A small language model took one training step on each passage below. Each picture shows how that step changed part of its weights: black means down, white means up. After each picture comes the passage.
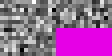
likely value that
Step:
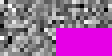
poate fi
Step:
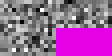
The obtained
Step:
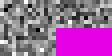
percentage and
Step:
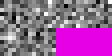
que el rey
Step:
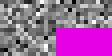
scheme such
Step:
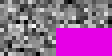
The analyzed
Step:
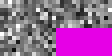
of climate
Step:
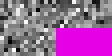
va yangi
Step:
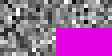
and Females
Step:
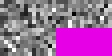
of the power
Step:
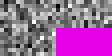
and operations)
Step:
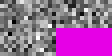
P para os
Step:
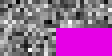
of pelvic
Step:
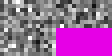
are known to
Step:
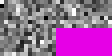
be weighted
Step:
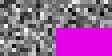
are expected
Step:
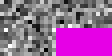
in relation to
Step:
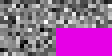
decrease as
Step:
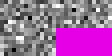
la educación
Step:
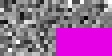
other factors.
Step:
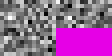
get to know
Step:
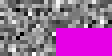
focal active
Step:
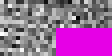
higher education
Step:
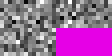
(see Al
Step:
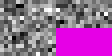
the company
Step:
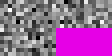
Javed y
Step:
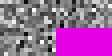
caen al
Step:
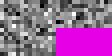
increasing the
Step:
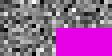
– стр.
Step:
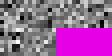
surface; hind
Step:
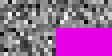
Note that
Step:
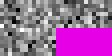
EE para
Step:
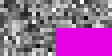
of data was
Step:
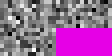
concepts such
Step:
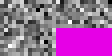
Compared to
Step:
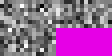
Hunting and
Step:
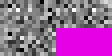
\cdot h
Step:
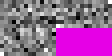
uso de
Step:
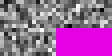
and its economic
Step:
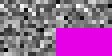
shade of
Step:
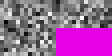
reveal the
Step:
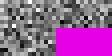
their work via
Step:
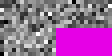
the importance of
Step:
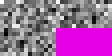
for society.
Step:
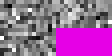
than the report
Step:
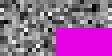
the whole
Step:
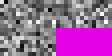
by lighting
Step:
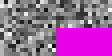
of Population
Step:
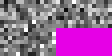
and structure of
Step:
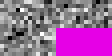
distancia a
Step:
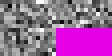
so that its
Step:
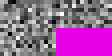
The content analysis
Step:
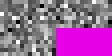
Our findings
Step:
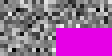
se muestra
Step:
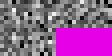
amount of
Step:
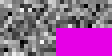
in possession
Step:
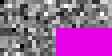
high sandy
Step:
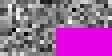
obra, na
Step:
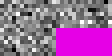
escoamento em
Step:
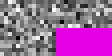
in April
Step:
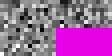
economic problems
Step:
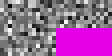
cuando la
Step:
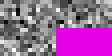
research production and
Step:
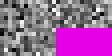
de datos
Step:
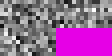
Ukler va
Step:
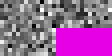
of dataset
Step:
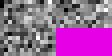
bilan bir
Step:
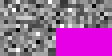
current training
